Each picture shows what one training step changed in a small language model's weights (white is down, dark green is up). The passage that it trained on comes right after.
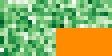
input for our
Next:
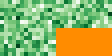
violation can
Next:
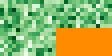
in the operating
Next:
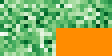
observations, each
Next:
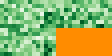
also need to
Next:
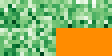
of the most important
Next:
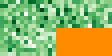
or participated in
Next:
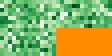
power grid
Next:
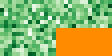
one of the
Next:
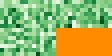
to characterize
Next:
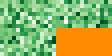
are not as
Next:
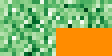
Contribution of
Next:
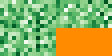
any other indirect
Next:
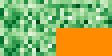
the number of
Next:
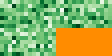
going to
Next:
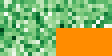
achieved if
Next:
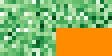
Third rate
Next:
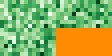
sample does not
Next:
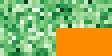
ie.} a
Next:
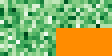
in the energy
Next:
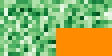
structures are shown
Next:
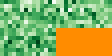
rest mass.
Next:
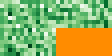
systems PID
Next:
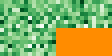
quantum state where
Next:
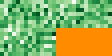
combination of these
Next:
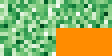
were cases when
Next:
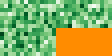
only be obtained
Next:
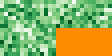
parameters of the
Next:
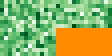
higher dimensional
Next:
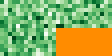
particular edge in
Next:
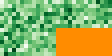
(up to 3
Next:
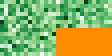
phase transition and
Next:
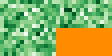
is a technology
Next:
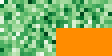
limitation. We
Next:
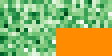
for event
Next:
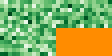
string with the
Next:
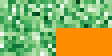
To recast it
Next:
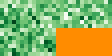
of classroom
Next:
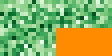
line, which
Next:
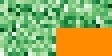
gives the
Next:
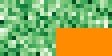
same time,
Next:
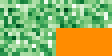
document to
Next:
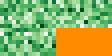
Lay up
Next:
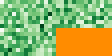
unable to
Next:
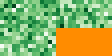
without coming under
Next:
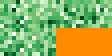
generate a
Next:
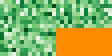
style of
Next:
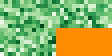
seen as possible
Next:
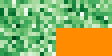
and end at
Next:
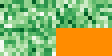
of International
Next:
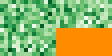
over a period of
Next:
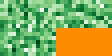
limit charge
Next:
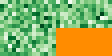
can be investigated
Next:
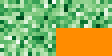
show very low
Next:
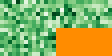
as quarks
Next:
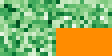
it), among
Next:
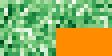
solution of the
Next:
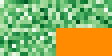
I X-ray
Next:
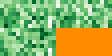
that the estimation
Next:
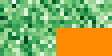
partial ordering
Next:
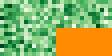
produced from the
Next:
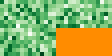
contributions to the
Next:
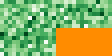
The structure can be
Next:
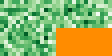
minimized with
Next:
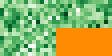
the unit
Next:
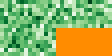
Blood and
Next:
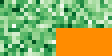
will undergo
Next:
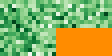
of state j to
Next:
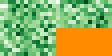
minds, I
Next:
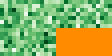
in the presence
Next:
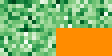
Am Chem
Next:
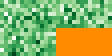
can achieve
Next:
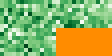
Be stars
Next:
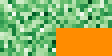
we demand that
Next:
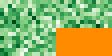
of an open
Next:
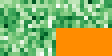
that this relation
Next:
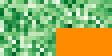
therefore, if
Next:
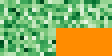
is reviewed
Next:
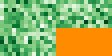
and our past
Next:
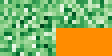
can lead to various
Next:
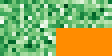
rate and gas
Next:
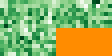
on the input
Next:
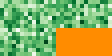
the provided
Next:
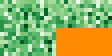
investigations, further
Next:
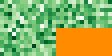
cosine of
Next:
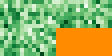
for the the
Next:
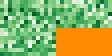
well known
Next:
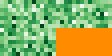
2 in this study
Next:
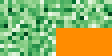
specimens and
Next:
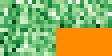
(since the
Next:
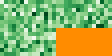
As we have
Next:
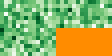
achieved by
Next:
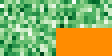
effects for the
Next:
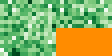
steel from
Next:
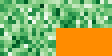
the axial
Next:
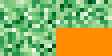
run 10 times
